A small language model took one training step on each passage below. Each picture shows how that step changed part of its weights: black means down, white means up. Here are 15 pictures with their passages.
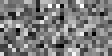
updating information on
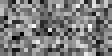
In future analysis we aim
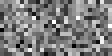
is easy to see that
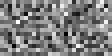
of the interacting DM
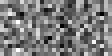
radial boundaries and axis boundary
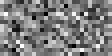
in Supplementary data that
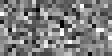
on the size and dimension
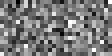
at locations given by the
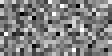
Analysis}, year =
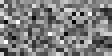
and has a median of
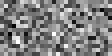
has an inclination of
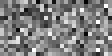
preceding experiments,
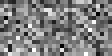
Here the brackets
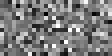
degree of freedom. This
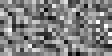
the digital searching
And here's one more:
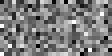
from a smaller number of
